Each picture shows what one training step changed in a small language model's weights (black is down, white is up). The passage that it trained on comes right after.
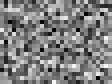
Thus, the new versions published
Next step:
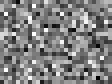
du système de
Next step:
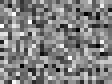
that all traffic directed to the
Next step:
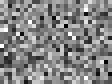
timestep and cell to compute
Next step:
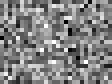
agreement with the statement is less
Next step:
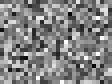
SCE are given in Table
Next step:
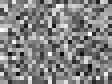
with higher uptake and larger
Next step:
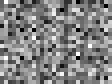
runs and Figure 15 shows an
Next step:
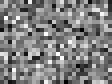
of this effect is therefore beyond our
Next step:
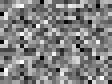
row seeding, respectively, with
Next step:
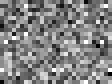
on classroom-based phonetic
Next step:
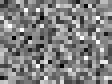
have been obtained from [11].
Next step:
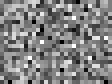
biodiversity, tourism,
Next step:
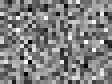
impression material sets, adjust the
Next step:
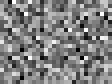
luminosity vs.\ photon index in
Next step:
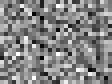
functional'' for operator equations of
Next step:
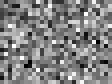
can try the classically marginal
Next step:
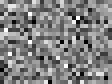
Boston College,
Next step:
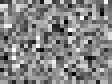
with the numerical result shown in
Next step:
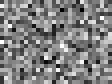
fluctuate with variation in body
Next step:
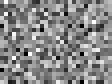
the vicinity of the new
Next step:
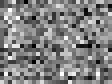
From this analysis, it can be
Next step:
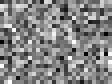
with the carbon layer concerns the
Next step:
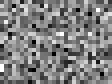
infection which seems to be on
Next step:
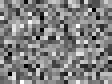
\item $\eta_{\rm
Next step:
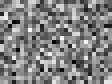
distributed, as the data points closely
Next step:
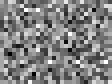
I'm not doing any
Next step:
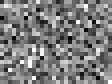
design conducted for a month-long
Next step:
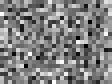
seasonal workers) and
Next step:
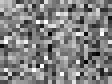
to provide mitosis segmentation
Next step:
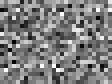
restaurant on night
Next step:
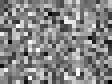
the cell j-th, it
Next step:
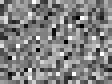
has been achieved, the uniformity
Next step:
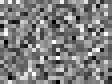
reduced dynamics. This measure is state
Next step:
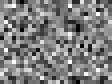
Juan shoots,
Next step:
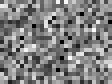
through the network. This involves
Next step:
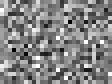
V., Bouillet,
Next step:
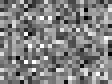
this microbial fuel cell are
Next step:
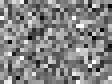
interactions: $\sigma \lesssim
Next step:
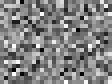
particle may still escape. A
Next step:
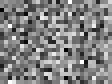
population of the intermediate triatomic
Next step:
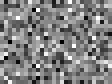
has been shifting from the
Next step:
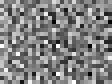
L. and X. C.
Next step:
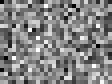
of the excitation is written in the
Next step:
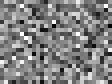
from Ref.\thinspace
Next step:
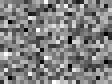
on Academic Performance of Students
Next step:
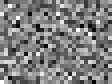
satisfaction. Concepts of
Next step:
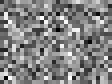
UAV can gradually
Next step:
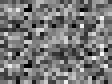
comparison fluorescence images collected through the
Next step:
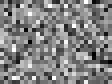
tube is of great importance for
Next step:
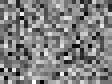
Although this is certainly not a
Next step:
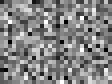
is in agreement with the result of
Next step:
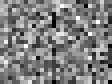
author on reasonable request.
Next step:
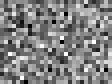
is the predominant type of
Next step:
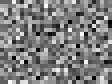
to obtain within 1.6 times
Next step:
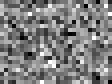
will be optimized towards achieving the
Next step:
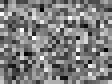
includes the 17 generations (as
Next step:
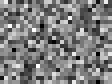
Nicola Hughes,
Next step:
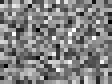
of specimens.³⁶
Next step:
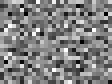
direct quantum–classical duality
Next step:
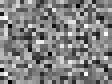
front mismatch, and therefore
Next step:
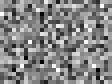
of violation). In the
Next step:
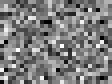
Split brains There's evidence
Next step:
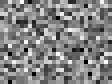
have mainly lipase or
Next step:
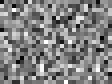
in its emphasis on low learning
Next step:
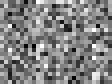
A.~Puhm, and
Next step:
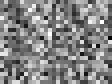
= {Power fluctuations in a
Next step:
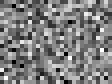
kinematics, it
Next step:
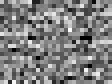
magnetosonic waves, while
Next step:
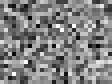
typical chromatogram of the
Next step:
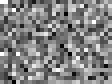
the growth and differentiation potential of
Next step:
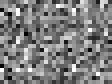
for young farmers, complemented
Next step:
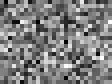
is the loco-regional
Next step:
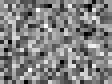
a polarisation along the negative
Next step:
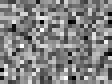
momentum. ST22 showed that the
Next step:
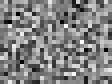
coupling constant one can sum up a
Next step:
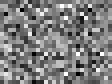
capable of improving their academic performance
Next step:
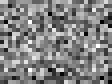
these properties, silver and
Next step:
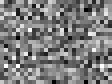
z$, each $xy$ plane
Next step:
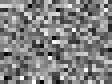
are slowly mixed to form a
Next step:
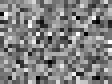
find that competitive random lasers
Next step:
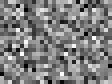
relationships and integrates them through
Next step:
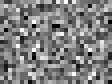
due to the restrictions. Results
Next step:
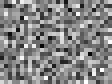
\end{eqnarray} where
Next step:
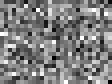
supports surgery alone with
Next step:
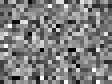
provides practical, role-specific guidance
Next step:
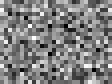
\& Engineering Festival.
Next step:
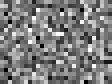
diffraction orders propagate within
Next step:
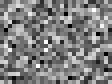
exchange is, in fact, the
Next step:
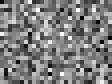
site was followed by radiographic evidence
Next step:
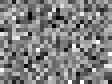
the body while also removing waste
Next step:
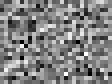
Market Operator, System
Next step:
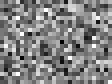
we observe that the transitions are
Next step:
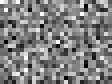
control flow and communication behaviour. This
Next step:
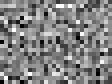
related to the higher metallicities
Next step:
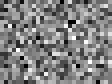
the fate-seizing
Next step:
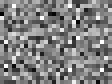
University of Dschang,
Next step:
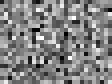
term in the momentum space propagator
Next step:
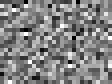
fit on the NMR dataset
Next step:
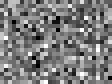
5.2.Health Information
